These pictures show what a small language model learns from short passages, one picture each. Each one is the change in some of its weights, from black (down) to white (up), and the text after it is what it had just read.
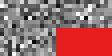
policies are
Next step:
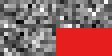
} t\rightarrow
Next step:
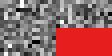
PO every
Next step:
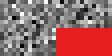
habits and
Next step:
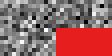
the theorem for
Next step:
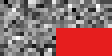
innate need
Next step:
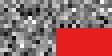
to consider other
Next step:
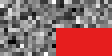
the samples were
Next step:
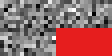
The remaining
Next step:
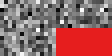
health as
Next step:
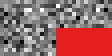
Suppose that
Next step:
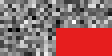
from the four
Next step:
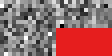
the faults
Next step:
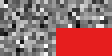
connected locally
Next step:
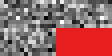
obtain \[
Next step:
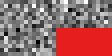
from $k$.
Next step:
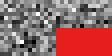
be increasing for
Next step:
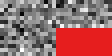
for this problem is
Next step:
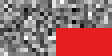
in average
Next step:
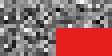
turn an
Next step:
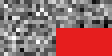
domain denoted by
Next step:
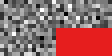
j$; in
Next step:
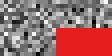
be used to study
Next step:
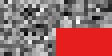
strong full
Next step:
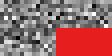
also be found in
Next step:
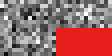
policy to
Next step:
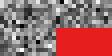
or rate of
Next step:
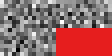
role in our
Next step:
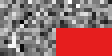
rings are
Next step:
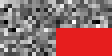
the disabled
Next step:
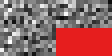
Vol 4,
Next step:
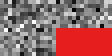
levels of
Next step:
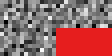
Center for
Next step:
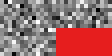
of points and their
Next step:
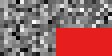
EPG from
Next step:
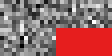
approaches. If
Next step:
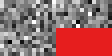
may also assume,
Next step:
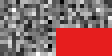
The following result
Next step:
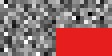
coordinates in
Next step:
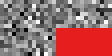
support for the
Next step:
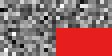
an assessment
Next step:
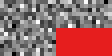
monomial group,
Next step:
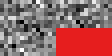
\tau \in
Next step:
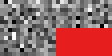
of truth
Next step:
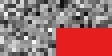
Sandier and
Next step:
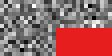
of $Y$
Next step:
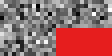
denote it by
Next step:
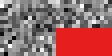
the rock
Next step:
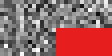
equations. 2.
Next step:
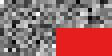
large enough,
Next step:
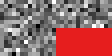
if $L
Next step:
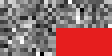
the present study.
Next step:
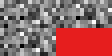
7 years
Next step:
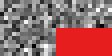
lari bosh
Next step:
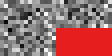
no indications of
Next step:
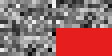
and to the
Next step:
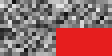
not just
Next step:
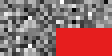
average at
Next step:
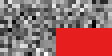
of the box
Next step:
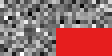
countries where
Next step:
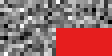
belong to the
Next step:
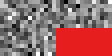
we will use the
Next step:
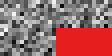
and used for a
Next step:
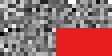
All green
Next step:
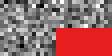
used. The
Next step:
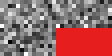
and $g$
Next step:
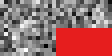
due to how
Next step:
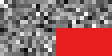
minimize its
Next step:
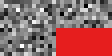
about $5$
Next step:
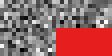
spare much
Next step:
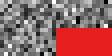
in this study by
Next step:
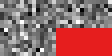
idea. It
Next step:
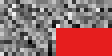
only on these
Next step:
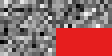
a Binary
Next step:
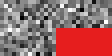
describe the
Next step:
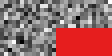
CC constant
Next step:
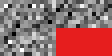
$\Psi$ does
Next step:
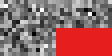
complex upper
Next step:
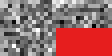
are the activity
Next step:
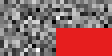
system to be
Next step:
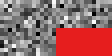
in the novel
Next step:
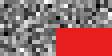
which separated
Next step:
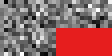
reflection point will
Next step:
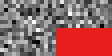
to any face
